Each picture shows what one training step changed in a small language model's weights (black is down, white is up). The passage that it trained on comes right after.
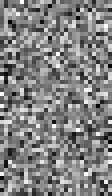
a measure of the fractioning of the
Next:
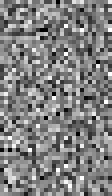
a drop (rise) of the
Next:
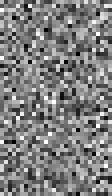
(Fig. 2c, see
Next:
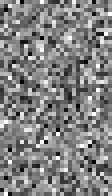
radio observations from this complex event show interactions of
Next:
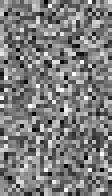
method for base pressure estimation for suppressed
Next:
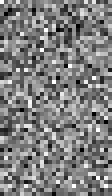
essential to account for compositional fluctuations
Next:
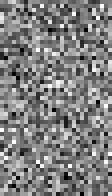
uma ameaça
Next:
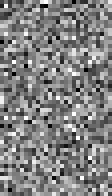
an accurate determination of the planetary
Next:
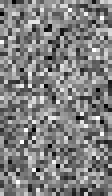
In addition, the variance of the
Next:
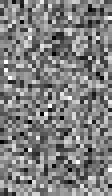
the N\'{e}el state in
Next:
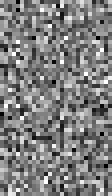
recoil energy of the detector, the
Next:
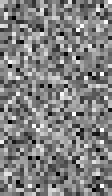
whose ground state $\ket{+}^{\otimes
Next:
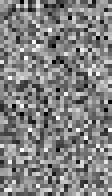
age for a forest plot that
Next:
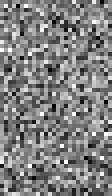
the form Eq.~(\ref{Smat})
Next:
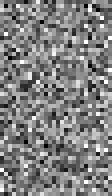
Edited by Hatwell
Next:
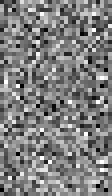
Recently, more than two
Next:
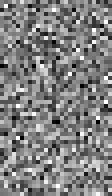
a^3} \dfrac{\omega
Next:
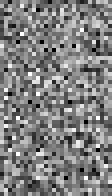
we consider two truncated sequences
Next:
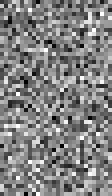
data. Since a new measurement is reflected
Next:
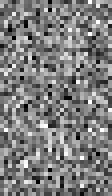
for generating the stochastic input
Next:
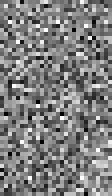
will be an important direction for future research.
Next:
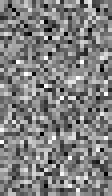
of China, No. 96
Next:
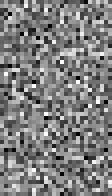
the length of the data $N$. The
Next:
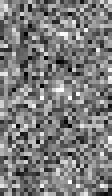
for proton, antiproton,
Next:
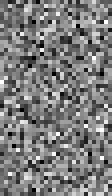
scaled to fit the solid and dashed
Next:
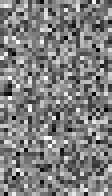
that of the unitary one in the
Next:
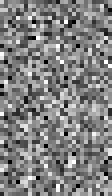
\bibfield {author} {\bibinfo
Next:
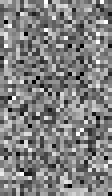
is controllable, the stability and
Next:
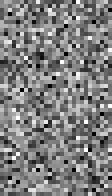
from Eqs. \ref{rayon}
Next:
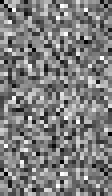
cont.) For technical
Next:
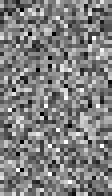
for the orbital rotations is
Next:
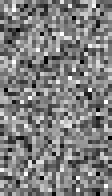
exponentiation of soft photon and
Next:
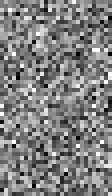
spirit to, but differs
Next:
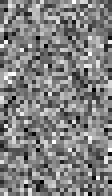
an epidemic on a complex
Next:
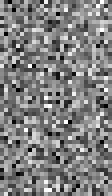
\caption{Simulation Setup}
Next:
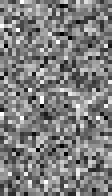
configure CoreCapture to log
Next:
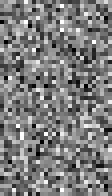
$L$ and adds two sites
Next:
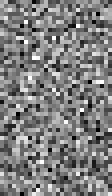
profile in three dimensions and at zero temperature
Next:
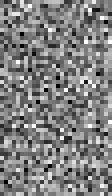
the Mermin--Wagner
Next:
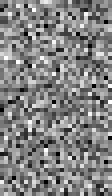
P. Hampshire,
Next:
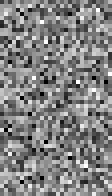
these evaluations are provided in Table
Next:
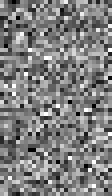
variables might be correlated, which is not
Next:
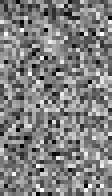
nonlinear time series causal inference framework based
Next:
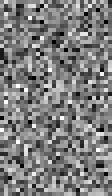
D3-branes. This should lead
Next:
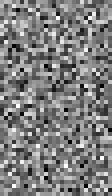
factor, $\delta$, follow a power
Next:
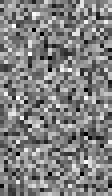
which are taken at the ZDC
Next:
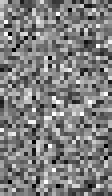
without the depth-guided
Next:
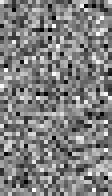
by optical means? The electron microscope
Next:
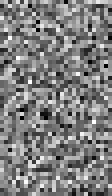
line in the righ-top and
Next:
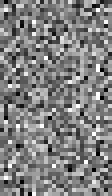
sections, we will introduce the
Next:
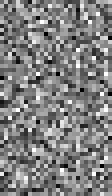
R^2 \rangle$ and $\langle
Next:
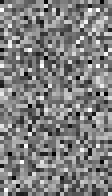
first, preventing this from
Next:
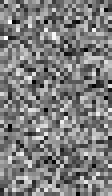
panels). Two colliding systems
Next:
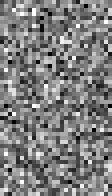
the one-jet events, which
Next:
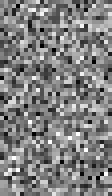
the script. This work was supported
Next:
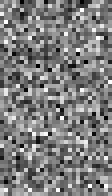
assigned heights $h$ which
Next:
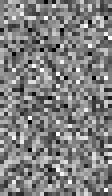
being busy. Showing
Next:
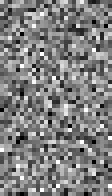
found to be in substantial
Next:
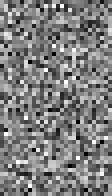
the cost of Algorithm $\cB$.
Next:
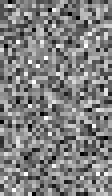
behavior, but there are results with large increase
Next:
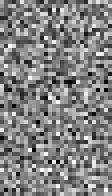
be compared with the corresponding experimental correlation functions obtained
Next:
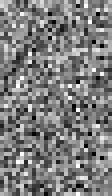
and in nanowires with an
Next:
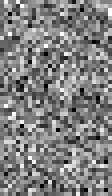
and reinforcement learning as shown
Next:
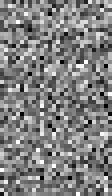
planets on the host stellar atmosphere
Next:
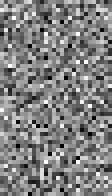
0$ \begin{equation*}
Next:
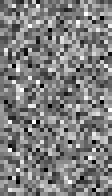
for every generator will also be
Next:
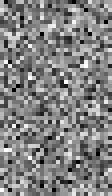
as the internal knowledge management system
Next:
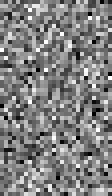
supersymmetric formula for one of the
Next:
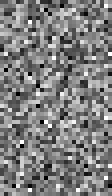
field magnetic field which is used to
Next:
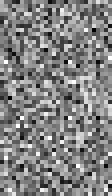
contributes to the effective action of the two
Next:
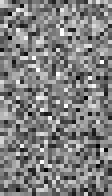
contrast to the $T^2$
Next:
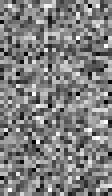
hardness ratio at high column densities. The
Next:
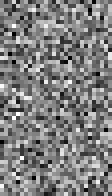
permeability on the internal resulting
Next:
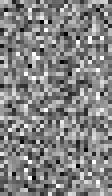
obvious interest and importance. This has
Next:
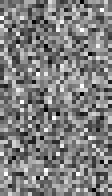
fibers has revealed a
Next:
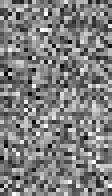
these integrals are represented via the
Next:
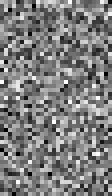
rates depending on the Rabi
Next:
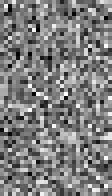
where $T_{i}$ are complex
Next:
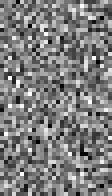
2 to 7 players. On each
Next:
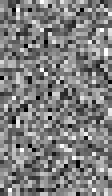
for instance, that the following inequality
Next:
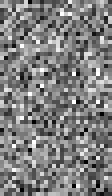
the theory under consideration. Physical states
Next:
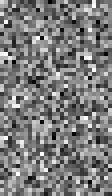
tied-array beam during observations, but
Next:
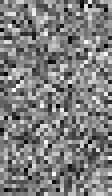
cause a decrease in brightness of
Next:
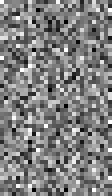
{\bibinfo {author} {\bibfnamefont
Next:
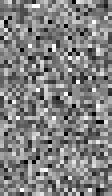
and $p_s\approx
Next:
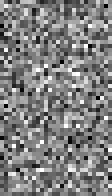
sidelobe power level of this
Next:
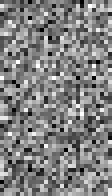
that each participant used either
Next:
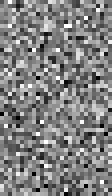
paper we want to complete our investigation
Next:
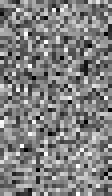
some behavior. According to
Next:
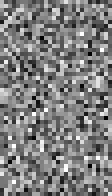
time delay from our spectral interferometry
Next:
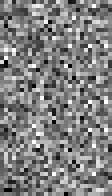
$A_s(t)$ with a
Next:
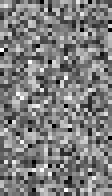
that is based on the duality between
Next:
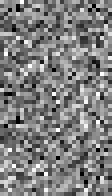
analysis of the perturbations of these models can
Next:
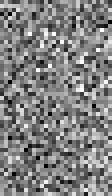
we have identified the following sources that we
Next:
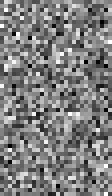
present experiment, the penetration length
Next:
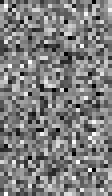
Error for $500$
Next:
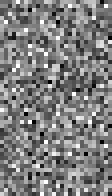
Latency Communication
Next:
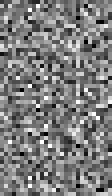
have rather limited contributions below 1 eV at
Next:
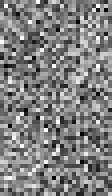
result of variations of temperatures over a range
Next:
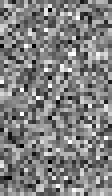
the accuracy of the plot, from the results
